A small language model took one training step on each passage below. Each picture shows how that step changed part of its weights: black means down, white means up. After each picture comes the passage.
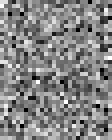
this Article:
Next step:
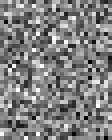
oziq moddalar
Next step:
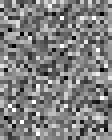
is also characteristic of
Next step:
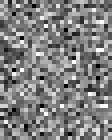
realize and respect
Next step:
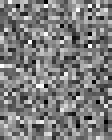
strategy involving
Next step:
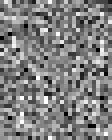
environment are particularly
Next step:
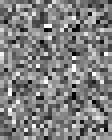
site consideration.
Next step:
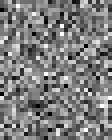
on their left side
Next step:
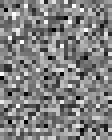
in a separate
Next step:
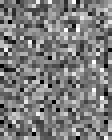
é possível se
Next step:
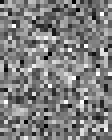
de promover uma
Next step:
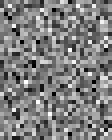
JN, JS,
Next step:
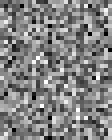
Labrador -
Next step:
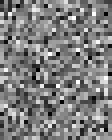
ng of proteins
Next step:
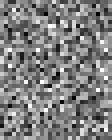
start of each test
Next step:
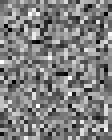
seu livre
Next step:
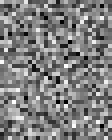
clear association between
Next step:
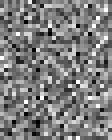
va savollarini
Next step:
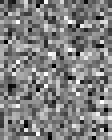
determiner of the
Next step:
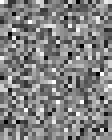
Figure 1 Research
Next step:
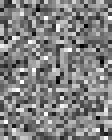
for humility and
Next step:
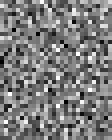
standard message
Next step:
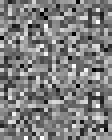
test was used to analyse
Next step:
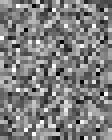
after extended
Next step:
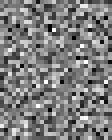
needs to provide
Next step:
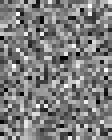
senectud, el
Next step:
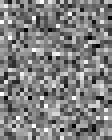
deputies of the
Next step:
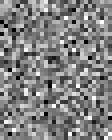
restricted access
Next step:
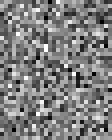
patterns in
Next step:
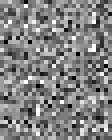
of Sciences of
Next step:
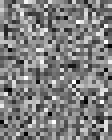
- Valorar la
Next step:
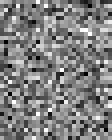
m wide and between
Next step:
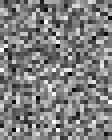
4. Heat
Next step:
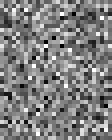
of the construct
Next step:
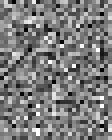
are utilized to
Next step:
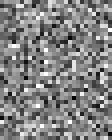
accidents involve
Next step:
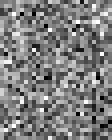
a dos horas De
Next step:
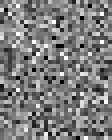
not only the application
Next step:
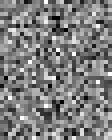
antenna gains
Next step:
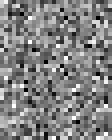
21, Article
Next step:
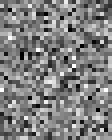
decision to perform
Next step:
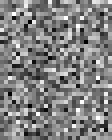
este și
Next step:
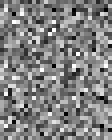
practices. Such
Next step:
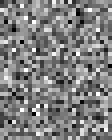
more robust,
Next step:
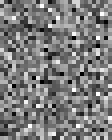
is more aligned with
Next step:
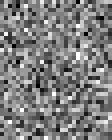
подходов к
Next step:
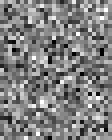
creating critical
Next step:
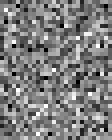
methode geacht
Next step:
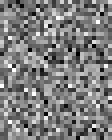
on whole organisms
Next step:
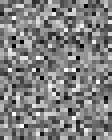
1. Reagents:
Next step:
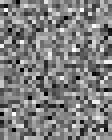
NDE- and
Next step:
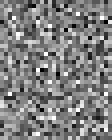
у семенного
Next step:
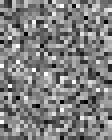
the balance of the
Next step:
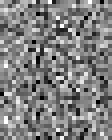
Brea, K.,
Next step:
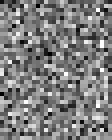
o fazer do
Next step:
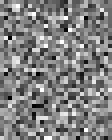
deja que todos
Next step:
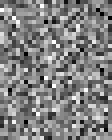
diseases. In
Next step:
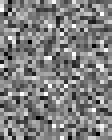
condition number is one of
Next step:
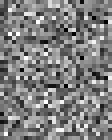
and only if $(X
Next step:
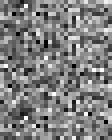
system is designed and
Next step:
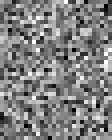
partially private
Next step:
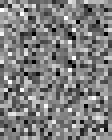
pela tuba
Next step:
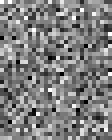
from now until
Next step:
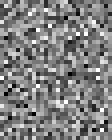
Bu kabi
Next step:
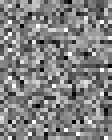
mit italienischen
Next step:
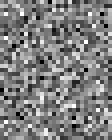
amaliy fanlar
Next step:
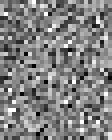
aplicar-se à
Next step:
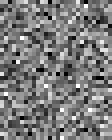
needs and optimize
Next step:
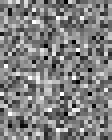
or influence policy
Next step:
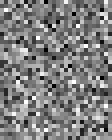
the growth and development
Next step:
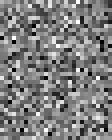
arise, without
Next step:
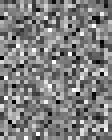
resultados. 5.
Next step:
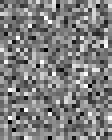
highlighted with a
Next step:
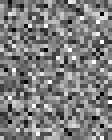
together with a
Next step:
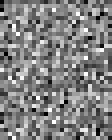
на аппарате
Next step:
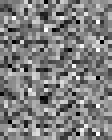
as to increase and
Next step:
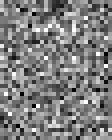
between bone and medial
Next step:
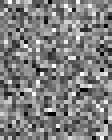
need to devote some
